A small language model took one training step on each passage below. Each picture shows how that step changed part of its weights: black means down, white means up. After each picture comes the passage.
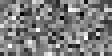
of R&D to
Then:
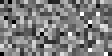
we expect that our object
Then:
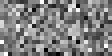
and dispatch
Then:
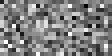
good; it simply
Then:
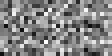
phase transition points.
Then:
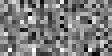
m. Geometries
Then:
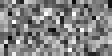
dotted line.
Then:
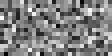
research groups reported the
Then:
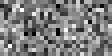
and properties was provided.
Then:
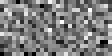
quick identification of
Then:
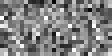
estimated by a binary
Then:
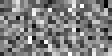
path with a constant velocity
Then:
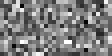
and still provide reasonable
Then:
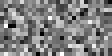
ones using the
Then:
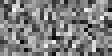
and (ii)
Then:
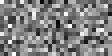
Shirley released
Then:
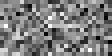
but once it is
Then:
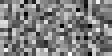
specific person like a
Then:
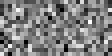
also depends on the
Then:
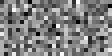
grid of 31
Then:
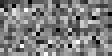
4. Analytical
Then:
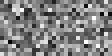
forces readers to
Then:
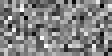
parameters is fixed by the
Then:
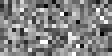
was estimated to be around
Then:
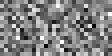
the linear branches of
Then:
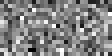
photon energies, as
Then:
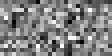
characteristic of all the
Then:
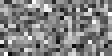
oil is trapped
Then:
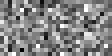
at the lowest positive
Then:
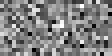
the identity operation
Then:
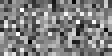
values are better and we
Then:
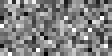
installed to ensure
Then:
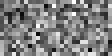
the Jacobian
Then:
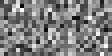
and hence can be considered
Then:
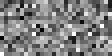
(Setati et
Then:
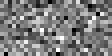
initial port area ratio
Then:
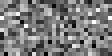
equations of motions
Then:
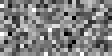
events to support their
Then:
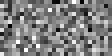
effects from the background in
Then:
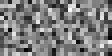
and (d)
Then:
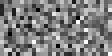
immersive ads
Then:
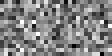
particular, our mechanism
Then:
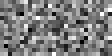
expense of the
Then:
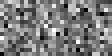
for adequate
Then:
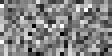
our notation.
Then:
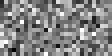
are different, which implies
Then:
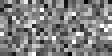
last month's net
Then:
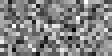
averages, standard
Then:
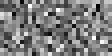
with the *equity
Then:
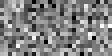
Third, the predicted
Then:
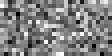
European Innovation
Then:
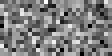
plane so there will
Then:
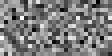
indicator of ever
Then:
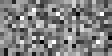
either substrate to
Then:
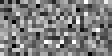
web server,
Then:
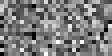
the virial radii
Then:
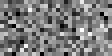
Institute, University of
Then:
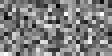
models that are defined by
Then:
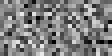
the three rules for
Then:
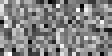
secondary data for
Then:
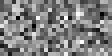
to note that accurate
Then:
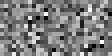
the interfacial
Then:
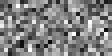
ratio between channel length and
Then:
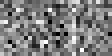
not involved in the
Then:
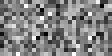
1 is due to the
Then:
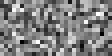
and is predicted to
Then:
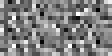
Journal Journal in
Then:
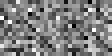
train the neural
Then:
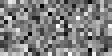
solved using a
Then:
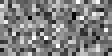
more prevalent in
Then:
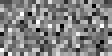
Crescent being still
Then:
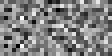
be, leading to the
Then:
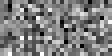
in segmentation performance across
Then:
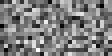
state does not have the
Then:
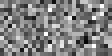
changes in proportion to
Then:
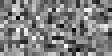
to its layered structures
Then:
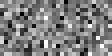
hours and 40
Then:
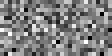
chest was done which
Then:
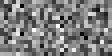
and machine learning and
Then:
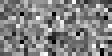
transfers and found
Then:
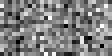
level-set stage
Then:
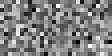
years and SD:
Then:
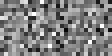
may be accessible
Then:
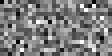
authors have contributed
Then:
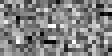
proteins for the
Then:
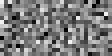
7. Average
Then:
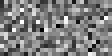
are in fact defects
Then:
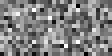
and deploying it
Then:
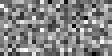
two moments.
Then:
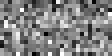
values associated with multiple
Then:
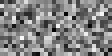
size to the mole
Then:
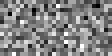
impact the DL
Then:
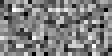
of the spar
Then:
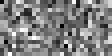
from the Niger
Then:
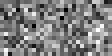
dust models, the
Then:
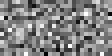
formal proof
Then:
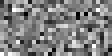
of the agents
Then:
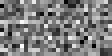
volume of thymine
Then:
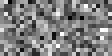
one or two aspects
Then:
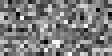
acceleration varies
